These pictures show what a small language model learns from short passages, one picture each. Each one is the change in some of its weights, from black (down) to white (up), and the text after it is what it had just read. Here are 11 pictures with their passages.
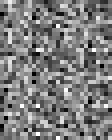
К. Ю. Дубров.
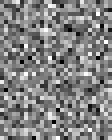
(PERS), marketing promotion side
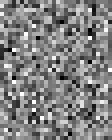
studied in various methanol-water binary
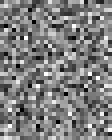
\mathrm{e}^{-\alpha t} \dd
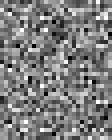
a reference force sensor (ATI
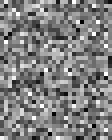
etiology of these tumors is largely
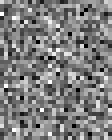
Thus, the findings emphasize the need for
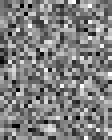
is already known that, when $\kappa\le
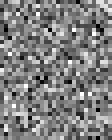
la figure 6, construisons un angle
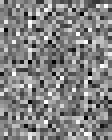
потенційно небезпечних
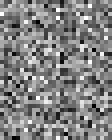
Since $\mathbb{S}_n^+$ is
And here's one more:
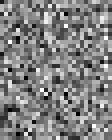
$\ip{\cdot}{\cdot}$ is the inner product
